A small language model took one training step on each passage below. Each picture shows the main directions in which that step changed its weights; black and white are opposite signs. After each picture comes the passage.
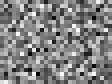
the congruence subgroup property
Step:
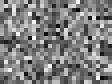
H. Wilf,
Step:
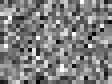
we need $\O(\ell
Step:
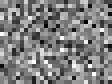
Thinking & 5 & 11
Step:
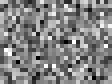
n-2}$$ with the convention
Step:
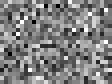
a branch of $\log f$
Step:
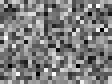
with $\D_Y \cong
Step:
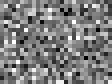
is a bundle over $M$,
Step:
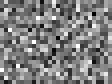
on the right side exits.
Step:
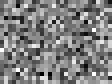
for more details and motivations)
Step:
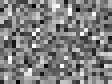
first-order methods. A
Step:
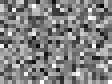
tumor can be found,
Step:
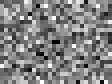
the general member of $|B|$.
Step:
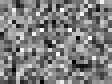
this definition the following lemma is
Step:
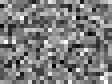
\begin{theorem} Every
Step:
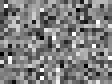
and to refine or improve the constants
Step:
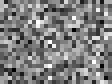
$t\ge2$ and
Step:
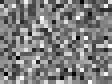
allowed us to strenghten
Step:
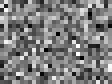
function, the complex version of
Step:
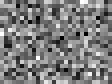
H^1(\Omega)$ satisfies
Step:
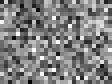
when $M$ is simple
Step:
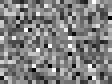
two instances of fractality within
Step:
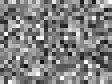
from AIC and BIC,
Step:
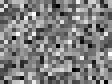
of the set of all variables
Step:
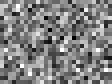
let ${}^g d$ denote
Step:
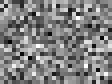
of the norm in the complex interpolation
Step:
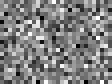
and sufficient optimality conditions in terms of
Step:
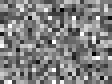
the industry standard is
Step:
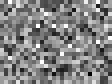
))}\left( \varepsilon
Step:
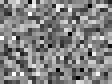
Proc. Amer. Math.
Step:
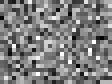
surfaces. However, focal surfaces
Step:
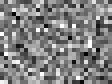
still very restricted, so much so
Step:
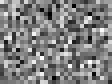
This is in preparation of
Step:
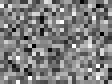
theory, systems control, models of
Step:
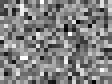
constructed by replacing 90 MW
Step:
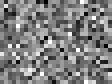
is independent of $\omega$ and
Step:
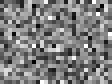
specifying the edges and faces
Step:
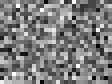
and Poisson homology complex} We recall
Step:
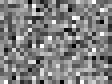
been done so far. In
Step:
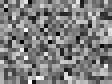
such situations, a solution that
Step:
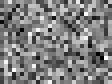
Thus the action of $[\alpha]$
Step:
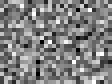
the bottom and the quotient on the
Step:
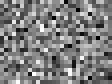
the same side it just left to
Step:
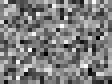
and that is the science of
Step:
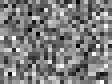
nonlinear. We claim that the
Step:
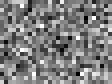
since the framing changes the sign
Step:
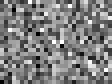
their partial sums. It is easy
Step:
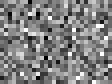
a dihedral group containing an element
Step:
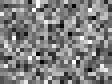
We shall not need this general fact
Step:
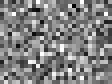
show which term, or which
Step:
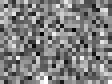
$\gamma>0$ there is
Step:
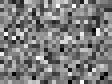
the Riemann zeta function, \
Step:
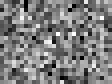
penetration rates require different
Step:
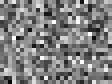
large nonabelian fundamental groups. We
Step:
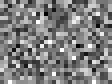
< b$ such that $\langle
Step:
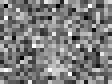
in Fig. 9d,
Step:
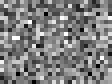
stack consisting of these bounded global
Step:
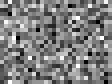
prescribed precision numerically.
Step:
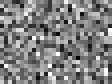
Under the stated assumptions, the next
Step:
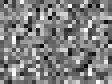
encloses. When the curve
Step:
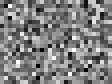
arbitrary Riemannian manifold onto another Riemannian manifold
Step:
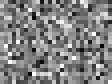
define the {\em weight} of
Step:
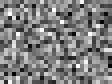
d-b neighborhoods''
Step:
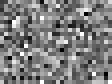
\qed \bigskip We used the
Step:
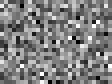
the graded algebra concentrated in degree
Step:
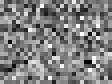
\item The first term models the
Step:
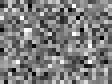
suppose that for each exceptional hypersurface
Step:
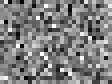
above. For a generic choice of
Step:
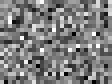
\nonumber \\ & = \sum
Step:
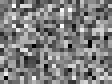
is chosen to maintain reasonable
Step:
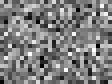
for both temperature and heat flux,
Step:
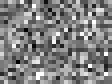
components of the sublink correspond
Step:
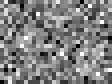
that the block $\beta$ occurs
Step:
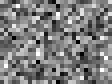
$\pi(G)$ contains no
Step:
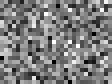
direction for each time $t
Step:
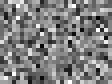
Let $f$ be a
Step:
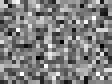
point $O$ is an isolated
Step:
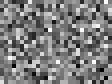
the local position of a team
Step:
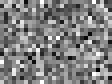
be used exclusively in the
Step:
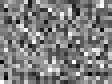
In this study, a new
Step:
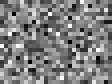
answered yet, or to
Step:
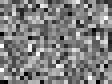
Here is one proof using the construction
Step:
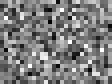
,m$, in the initial
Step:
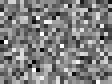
combination of all the candidate
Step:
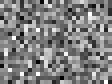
vertex together with three isolated vertices of
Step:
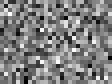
a given probability $p$.
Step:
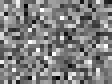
models} \author[1]{
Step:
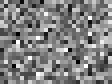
formula for the number of spaces.
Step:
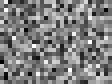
measure. This implies, that for
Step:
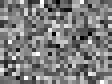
rings (larger than the analytic
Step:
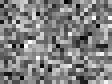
that the storage and computational complexity of
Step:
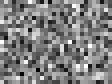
this section we prove that the system
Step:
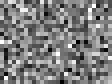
be constructed, so that the series
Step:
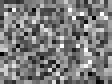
The latter has the Monster group
